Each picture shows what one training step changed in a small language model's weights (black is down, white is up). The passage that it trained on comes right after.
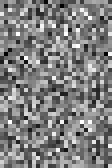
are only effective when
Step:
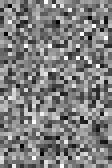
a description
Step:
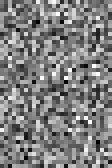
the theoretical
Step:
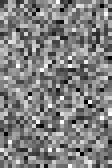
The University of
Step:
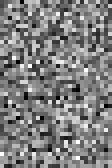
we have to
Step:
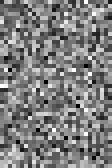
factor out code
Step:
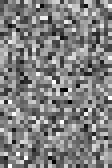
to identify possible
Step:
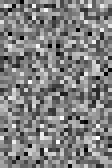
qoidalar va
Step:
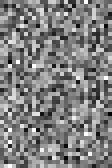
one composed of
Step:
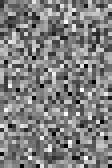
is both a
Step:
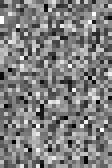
finite value of the
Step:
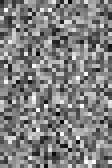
consequence that
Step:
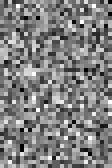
no contexto
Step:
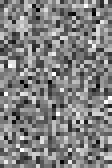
Instituto de
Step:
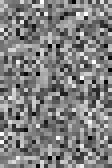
noticias sobre
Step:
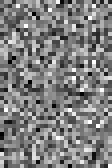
results in an
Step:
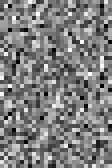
delineate how
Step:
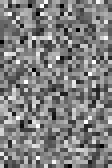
results have been shown
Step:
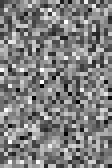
model is able
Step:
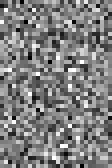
la ofertă
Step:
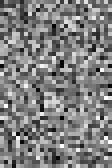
imposed on
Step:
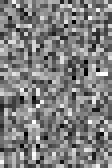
in this work
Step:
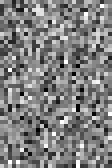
но не
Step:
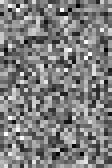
one week,
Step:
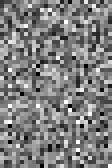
model's ability
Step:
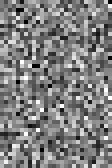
if nature were
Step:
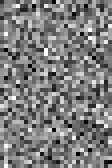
puta za
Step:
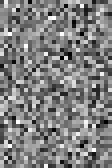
discussions on
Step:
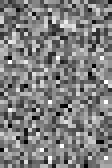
scenarios where
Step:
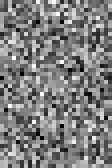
the location of
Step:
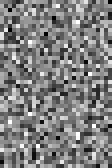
involving several
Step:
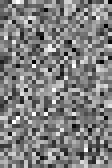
Abu Ali
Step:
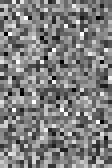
a first-order
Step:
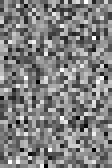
context for this measurement
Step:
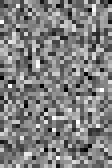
spin timescale
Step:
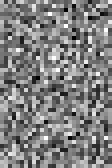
the Year
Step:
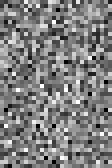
are put in
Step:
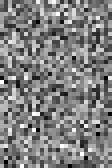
the energies of
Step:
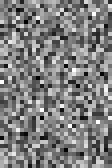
if the two
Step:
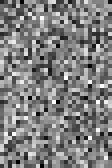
contribución al
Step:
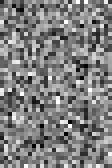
evident in
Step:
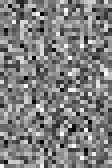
amongst the
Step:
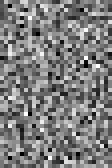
d}$ with
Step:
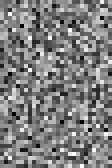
of research in social
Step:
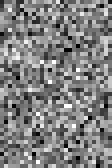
We study the relations
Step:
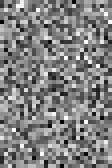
a parse error
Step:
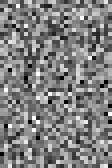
for $\gamma p
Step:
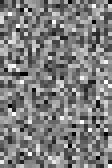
particle in static
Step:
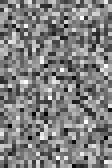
for a general potential
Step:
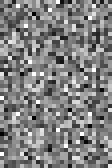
results and those of
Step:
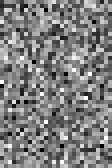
ao mesmo
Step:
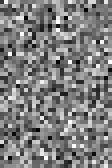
can say is
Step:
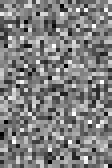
with an input
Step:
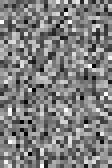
some success
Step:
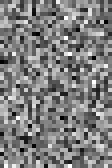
equations, \be
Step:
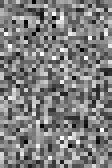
close to the
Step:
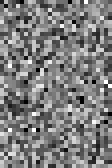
coordinates of
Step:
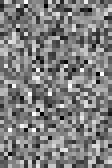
ratio of the
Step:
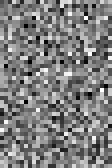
fraction results from
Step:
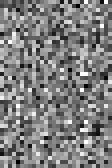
menos de
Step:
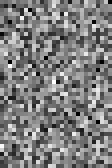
systems: a
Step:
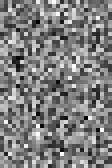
the evolution of the
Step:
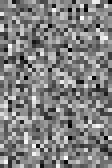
valori sono
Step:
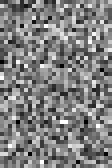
pul talab
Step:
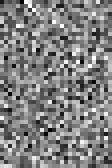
conditioned on the
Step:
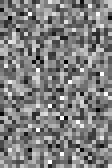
of the coupling
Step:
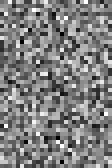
tout des
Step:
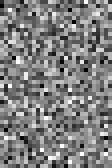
axis along
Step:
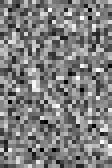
= 0$ which
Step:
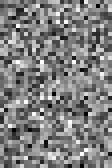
from this fit is
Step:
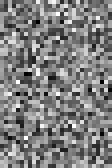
the median
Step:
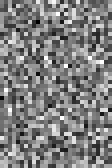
the mean force
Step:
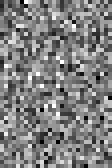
approaches. The
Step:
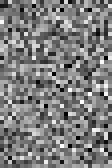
sollte das
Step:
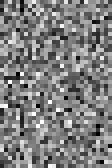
logro de una
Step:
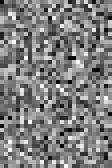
minimum. There
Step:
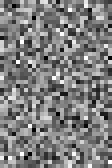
generation tool
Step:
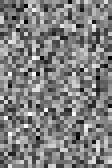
uncertainties of
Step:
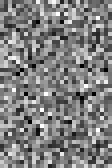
the discussion
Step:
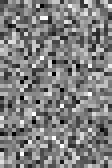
to assume that
